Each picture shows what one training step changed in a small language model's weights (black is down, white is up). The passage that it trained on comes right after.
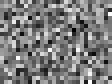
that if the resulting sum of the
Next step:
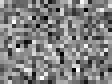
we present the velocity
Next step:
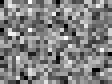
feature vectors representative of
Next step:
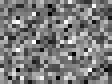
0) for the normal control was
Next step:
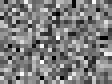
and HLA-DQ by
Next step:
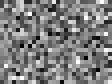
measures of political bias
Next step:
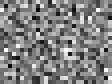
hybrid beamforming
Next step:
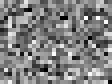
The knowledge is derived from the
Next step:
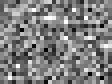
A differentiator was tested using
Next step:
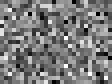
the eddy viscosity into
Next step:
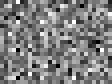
field vanishes for
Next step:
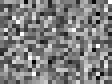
experiments; 19)
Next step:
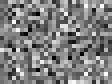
AAA for advisory
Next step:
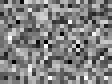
has been studied. The detector
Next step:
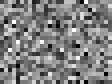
can be regarded as
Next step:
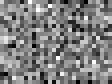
life cycle
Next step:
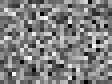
by the boundary condition.
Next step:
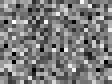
here. This observation
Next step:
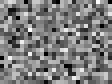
10 Oil canals and network of
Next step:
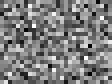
kind of chirality as found
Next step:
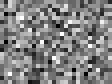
term and of the parton distribution
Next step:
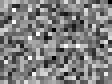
to prevent mortality
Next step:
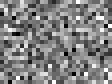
incompressible fluid will
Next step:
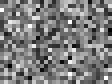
in the generated code, we design
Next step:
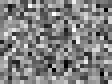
to the man who never
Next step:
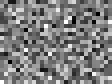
those with wavelengths
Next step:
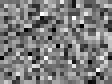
datasets, this has equaled
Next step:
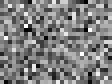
bunch population and
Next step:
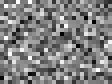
erratic weather as a
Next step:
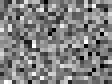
verra un peu plus
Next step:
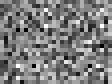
larger spacing, approaching
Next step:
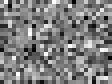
grinding process and, on
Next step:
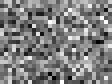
the AMOC model.
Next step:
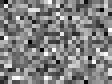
term in the denominator
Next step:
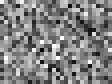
sense of distributions to
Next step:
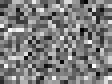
be built into the
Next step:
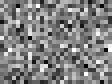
of the phase separated
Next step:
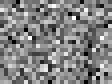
applications in the field of
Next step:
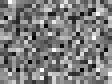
easily compute the
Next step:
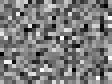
much of the plasma
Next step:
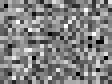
in the coincidence limit
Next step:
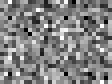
growing strategic need: to
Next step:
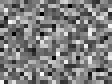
patients and medical staff.
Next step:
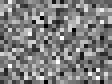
star and the grey line in
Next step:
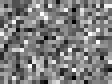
duties throughout the war
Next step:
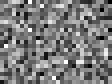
- EMPs have a
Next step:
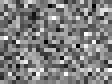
algorithm. There are
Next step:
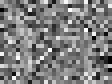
in series and integrated with
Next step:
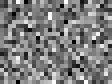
time can be much smaller than
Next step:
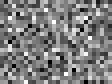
Since the installation of a
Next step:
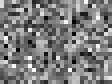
the internal phases between
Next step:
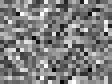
but it is higher in four dimensions
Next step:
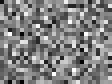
informational impact.
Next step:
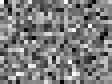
e_3 becomes the
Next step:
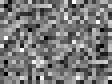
choose two sets,
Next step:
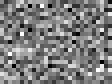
noninteracting system of
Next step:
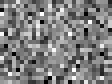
blob denotes the
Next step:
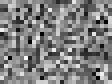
the charging-energy
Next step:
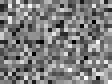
time lag effect. For the first
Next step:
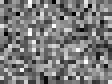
Bheem. Of this first
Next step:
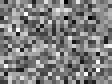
first wife and must do
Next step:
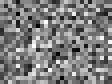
reporting a case of a 15
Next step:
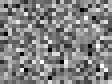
an external magnetic field and
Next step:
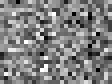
activities and identification of
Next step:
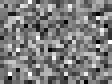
our transition region representation of the
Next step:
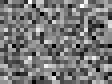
years [3]. Hence,
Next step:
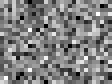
both modes of control without
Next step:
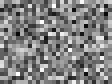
relevant to interpret the
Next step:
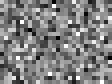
broadening is the
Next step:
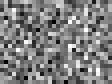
logical links between our
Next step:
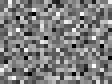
{Exposure} &
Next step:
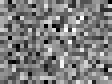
chapter explains when to
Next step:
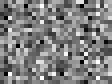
Here two new generic features
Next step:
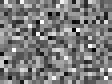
authors declare that the
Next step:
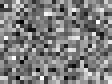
say that they did a
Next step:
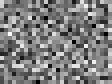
we demonstrate a closed
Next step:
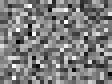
in the Lamb-Dicke
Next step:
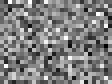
similar to the HgTe,
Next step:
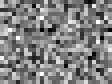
compass: placement of the
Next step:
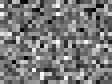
Afghan Children
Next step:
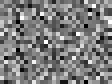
metadata as either
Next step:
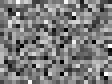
completed two tasks:
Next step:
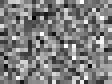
and numerical simulations of
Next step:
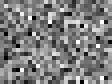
states are given by Eq.
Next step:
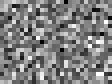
to all dimensions of the state
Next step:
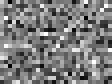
joinable records
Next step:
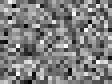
(PCA1 and
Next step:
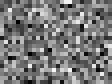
4 verifies the condition
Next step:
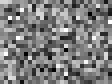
\psi_{\theta} \otimes
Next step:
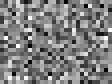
B}_1=\partial {\cal
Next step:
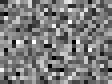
in each run and the
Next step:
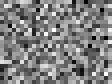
comprehensive demographic
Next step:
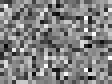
taken into account as sources
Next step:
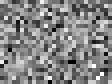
important thing is to determining the
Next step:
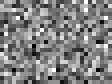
of observations and processed information within
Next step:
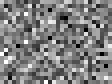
by staff, training program
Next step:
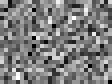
the pinning potential where the
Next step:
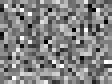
role of a horizon
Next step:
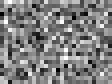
*Challenges to
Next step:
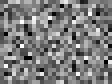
12 4 Unbuffered
